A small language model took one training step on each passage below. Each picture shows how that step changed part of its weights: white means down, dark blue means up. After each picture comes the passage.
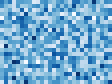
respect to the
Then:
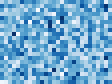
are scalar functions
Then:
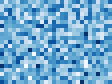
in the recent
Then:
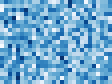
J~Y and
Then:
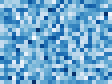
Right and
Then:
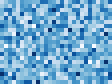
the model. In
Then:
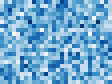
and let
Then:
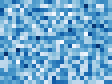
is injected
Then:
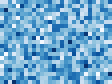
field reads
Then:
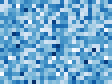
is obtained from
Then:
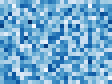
and the random
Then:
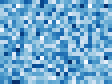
pair is not
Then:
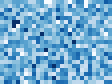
slot with
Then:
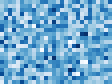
the use of
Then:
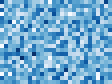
similar on all
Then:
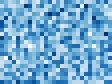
example, the following
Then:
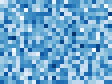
the following fields:
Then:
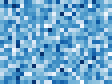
filled. It
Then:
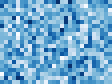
complicating the
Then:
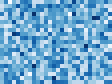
concept of
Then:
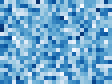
matter and
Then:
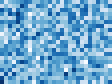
corresponds to the
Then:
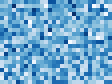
of which are based
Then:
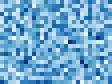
of particle
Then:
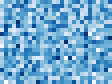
ratio of its
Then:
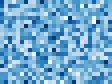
the flow as
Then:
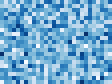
may be used to
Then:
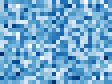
be evaluated from
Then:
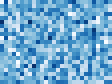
implement the
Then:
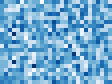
after applying
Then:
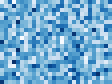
magnetic response at
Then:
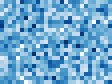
fcc and
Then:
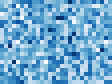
are managed
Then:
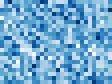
universe would
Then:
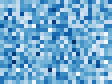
the two cases
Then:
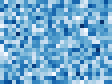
shape of
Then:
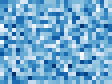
particles per site
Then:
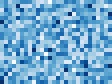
function from the
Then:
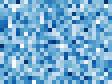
hand, it
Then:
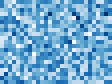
both $I$
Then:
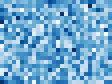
each one of these
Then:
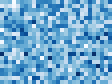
it should be
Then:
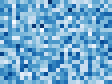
and above. The
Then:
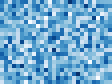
the instruction
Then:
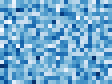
normal sections
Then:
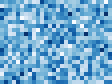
first, the
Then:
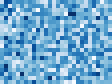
times equation
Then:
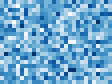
for comparison:
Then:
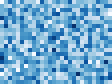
the generic
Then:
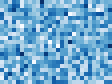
of (a)
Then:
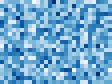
its extrema
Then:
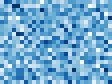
\eeq To
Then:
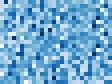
Madau et
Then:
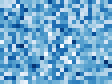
have been made
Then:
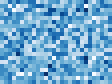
star formation and
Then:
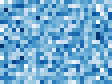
policies if
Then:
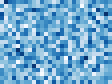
estimator is
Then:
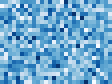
labels and
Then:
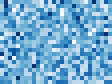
magnetic ordering in
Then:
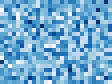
good in
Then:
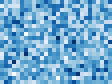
we choose to
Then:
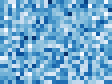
impact. The
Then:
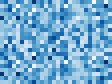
the linear theory
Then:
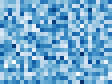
the red
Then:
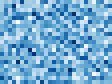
evident when
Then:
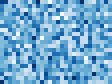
quality. This
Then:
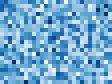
the work function of
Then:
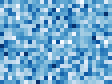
a question
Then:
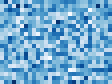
to enable
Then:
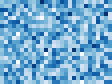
procedure is
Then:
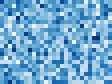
meets the
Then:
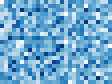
| Start
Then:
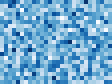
having a
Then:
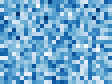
stated. It
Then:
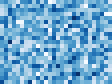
came up with
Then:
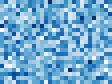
model. The
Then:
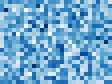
close physical
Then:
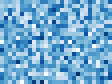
the correlation between
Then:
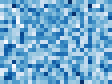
where $\lambda$
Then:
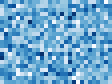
fluid and in
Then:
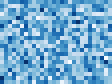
to be the most
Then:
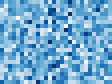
a broad
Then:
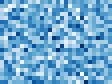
DGD in
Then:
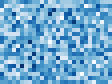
et al.
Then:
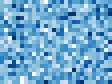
\partial {\partial
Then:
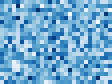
the specular
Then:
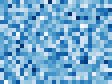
description of
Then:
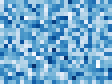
the conditional
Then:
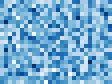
$\theta$ between
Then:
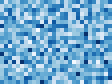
in the gauge
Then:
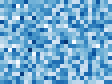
presented a
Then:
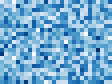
due to the
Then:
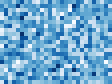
obtain sufficient
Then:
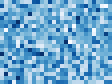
masses in
